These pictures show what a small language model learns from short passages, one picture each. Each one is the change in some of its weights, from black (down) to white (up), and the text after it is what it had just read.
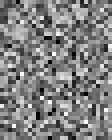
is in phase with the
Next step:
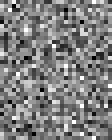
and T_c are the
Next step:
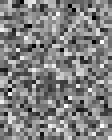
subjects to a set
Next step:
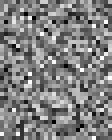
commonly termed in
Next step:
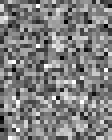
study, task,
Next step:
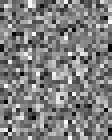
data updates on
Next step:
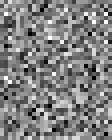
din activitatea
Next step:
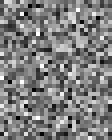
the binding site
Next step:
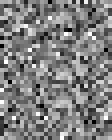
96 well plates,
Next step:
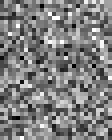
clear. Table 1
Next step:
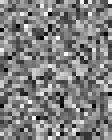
severely by
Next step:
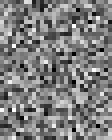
briefly make
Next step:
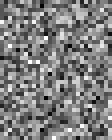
knowledge from one
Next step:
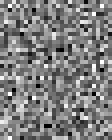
be approved as an
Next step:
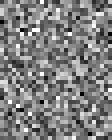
kunnen tot
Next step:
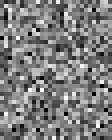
search, we compare
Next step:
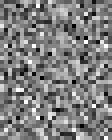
the electronic properties
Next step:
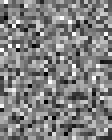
on simple test case.
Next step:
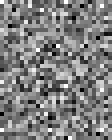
track minority
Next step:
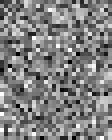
equation for $\psi$
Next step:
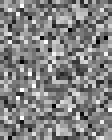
уровня ту
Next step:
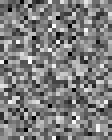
adaptation. Figure
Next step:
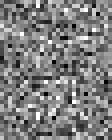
the mass of the BH
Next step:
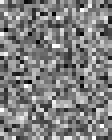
and red those with
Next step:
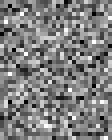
{\it HST}. We
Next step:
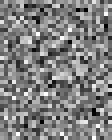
to the decay $
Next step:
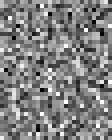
ROC curve and
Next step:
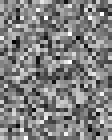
immune system.
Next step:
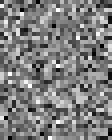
point, circle,
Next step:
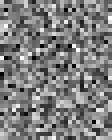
cold waters is
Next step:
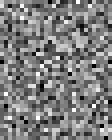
a similar way as the
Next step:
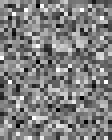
Now the matrix of
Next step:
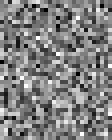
and Geometry:
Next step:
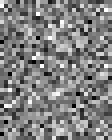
black appears in
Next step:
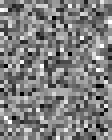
J., Cross J.
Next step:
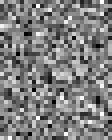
Social Sciences
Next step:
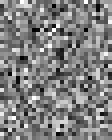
political disputes
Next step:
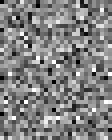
і коренів
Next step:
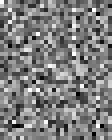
convenient constant
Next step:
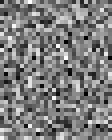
alcançar o
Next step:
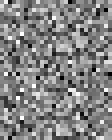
уровнях и
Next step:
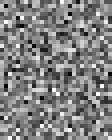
The estimated average
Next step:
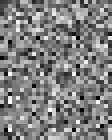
independent of any
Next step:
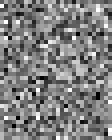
splitting the
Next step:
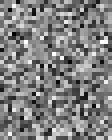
by de Ugarte
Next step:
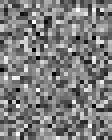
in this simulation, they
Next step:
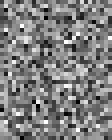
studied between 1996 and
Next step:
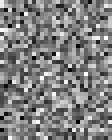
factorizes, with
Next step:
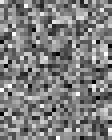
to examine these effects
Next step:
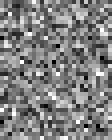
spectator who
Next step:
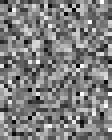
events that have at
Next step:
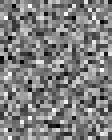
peak at RP =
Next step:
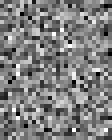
borrowings can be
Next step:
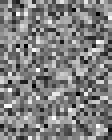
rotation while black
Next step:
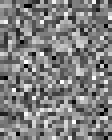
of the composites
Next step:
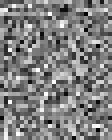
into a bank
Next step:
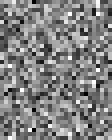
is projected to an
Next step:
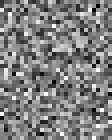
to the sum of the
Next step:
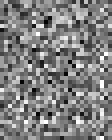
in the $S =
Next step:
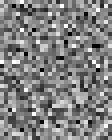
to guide us.
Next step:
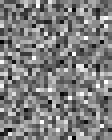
the sub-K stage
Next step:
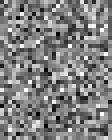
Institute of
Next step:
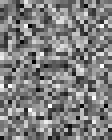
of the GPE for
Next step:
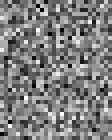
that is not dependent on
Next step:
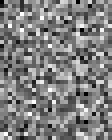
a-Sb models.
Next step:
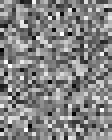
-th feature map
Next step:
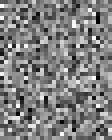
two suboptimal
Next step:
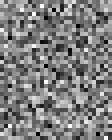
separation gains
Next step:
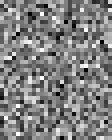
This can also be seen
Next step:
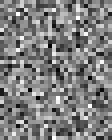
то же
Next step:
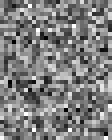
winds and the
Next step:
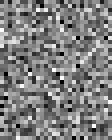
este despierta
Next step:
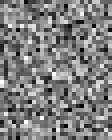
and draw our
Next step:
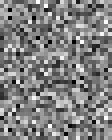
tende a ser
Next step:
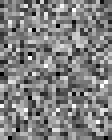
new stars form, so
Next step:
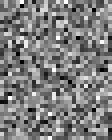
interaction topology of the
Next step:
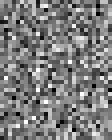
that the proposed system
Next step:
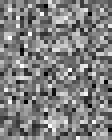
However, the exact
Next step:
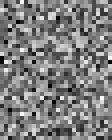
seen from Fig.
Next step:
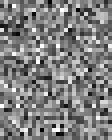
the disk aspect
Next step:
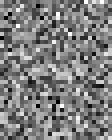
culture. From
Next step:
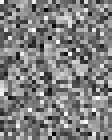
is to model cells
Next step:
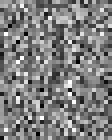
семей, в
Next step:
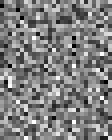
mass renormalization
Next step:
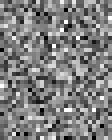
red lines are the
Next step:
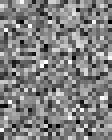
over 200m depth
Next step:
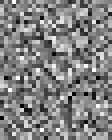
relação entre os
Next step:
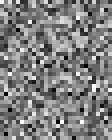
is computed by integrating
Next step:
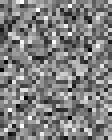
utilizado. A
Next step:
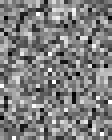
both, $\Theta$
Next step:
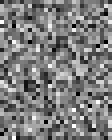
en bases de datos
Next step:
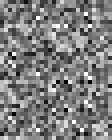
meat and meat
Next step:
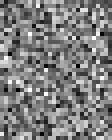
this paper, we
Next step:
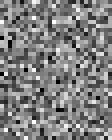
which offers a
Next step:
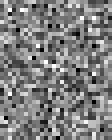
solvents are 326
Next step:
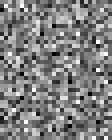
В них
